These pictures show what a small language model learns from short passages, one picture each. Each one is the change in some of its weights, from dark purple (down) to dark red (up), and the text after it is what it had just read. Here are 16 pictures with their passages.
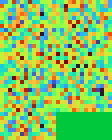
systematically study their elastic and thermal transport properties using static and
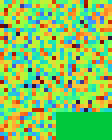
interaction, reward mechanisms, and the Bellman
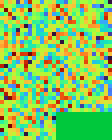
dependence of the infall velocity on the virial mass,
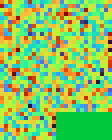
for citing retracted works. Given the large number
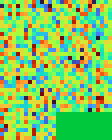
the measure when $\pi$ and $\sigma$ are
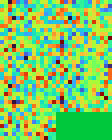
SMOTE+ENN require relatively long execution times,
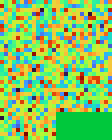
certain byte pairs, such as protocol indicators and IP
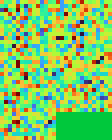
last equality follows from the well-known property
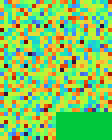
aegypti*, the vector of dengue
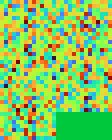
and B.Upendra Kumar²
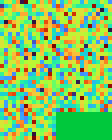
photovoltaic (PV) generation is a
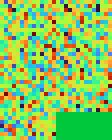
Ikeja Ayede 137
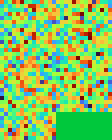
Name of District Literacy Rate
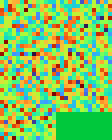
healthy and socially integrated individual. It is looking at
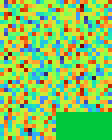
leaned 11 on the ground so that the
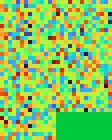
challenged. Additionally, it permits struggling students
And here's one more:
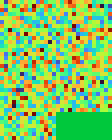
the application of U, which is very similar to the
